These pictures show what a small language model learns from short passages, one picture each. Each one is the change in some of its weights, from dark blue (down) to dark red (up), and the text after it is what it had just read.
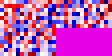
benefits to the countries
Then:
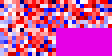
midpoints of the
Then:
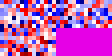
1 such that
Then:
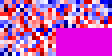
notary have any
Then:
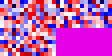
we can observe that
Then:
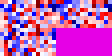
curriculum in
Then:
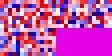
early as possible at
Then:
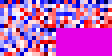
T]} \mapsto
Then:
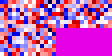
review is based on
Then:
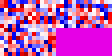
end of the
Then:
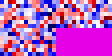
analyzing these
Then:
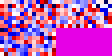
\item The presence
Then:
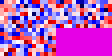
\ Notice that for
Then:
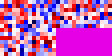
solve a simple
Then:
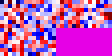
emphasizing the need
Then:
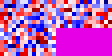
a final agreement or
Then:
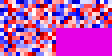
it equal to
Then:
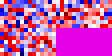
the direction of a
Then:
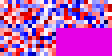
upon varying the number
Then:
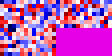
them and prove properties
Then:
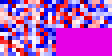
recommendations have been
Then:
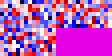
connected subsequence of the
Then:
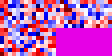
for an important particular
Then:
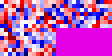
for career
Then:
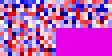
In this case,
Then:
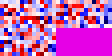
of challenges. But
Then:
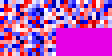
higher service share.
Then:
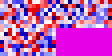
points and double
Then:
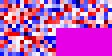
upon accelerated
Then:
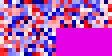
the discrete subset
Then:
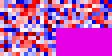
veins on
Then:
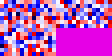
watch and
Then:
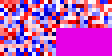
threshold 2. The
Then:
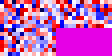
and sociological
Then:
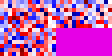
the other indices.
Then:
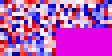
compression free and
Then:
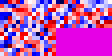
\ d\delta
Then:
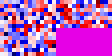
it is more accurate
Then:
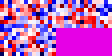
constructions beyond
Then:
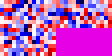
A model of the
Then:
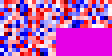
very restricted by
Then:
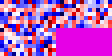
\mathbb R $
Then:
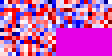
a living from their
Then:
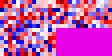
specification of the
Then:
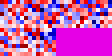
biomass production in
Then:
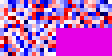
these estimators,
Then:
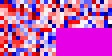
world, as we
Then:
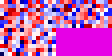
to both sides,
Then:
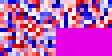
insurers and
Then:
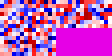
method against cyber
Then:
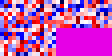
materials investigated are
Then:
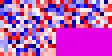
the dipole
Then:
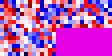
series (see for
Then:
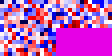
have $u'$
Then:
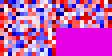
and high dose of
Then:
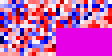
an absolute constant
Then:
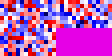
the vector ARMA
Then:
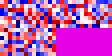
the specifics of
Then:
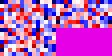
principle. \\ Corollary
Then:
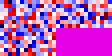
the Hessian
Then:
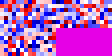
\, Recall the two
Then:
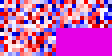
study are available from
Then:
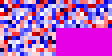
soil liquefaction
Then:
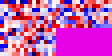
of capsids
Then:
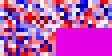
width of the
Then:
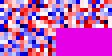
Even in this
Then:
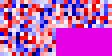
hierarchical decision.
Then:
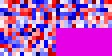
long transmission line using
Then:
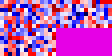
the Celerity
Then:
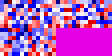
A method which recently
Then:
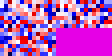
be lower than 20
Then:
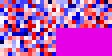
the site is
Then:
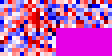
map is corresponding to
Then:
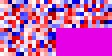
goes, in this
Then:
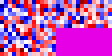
continuous solution.
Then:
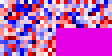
a virus
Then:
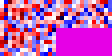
company success after
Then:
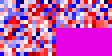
is equal to
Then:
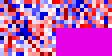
for the material with
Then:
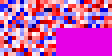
starts sooner
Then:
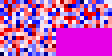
the model to determine
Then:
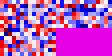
Education in Science and
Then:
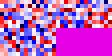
a vector space
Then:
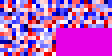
$ X $ of
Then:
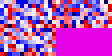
the Taylor expansion
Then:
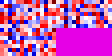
and Uetani
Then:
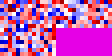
to the level of
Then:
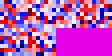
Example of cars
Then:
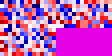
days without training and
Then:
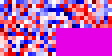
drivers of soil
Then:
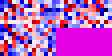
4) investment support
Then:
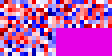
to guarantee that
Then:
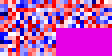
fields above the constant
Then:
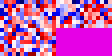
equal to the constant
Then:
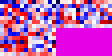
$\theta \in
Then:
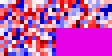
threshold is computed by
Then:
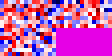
illustrates that costs
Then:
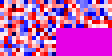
2, we cannot
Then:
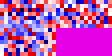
the south of
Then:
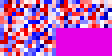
shown to provide a
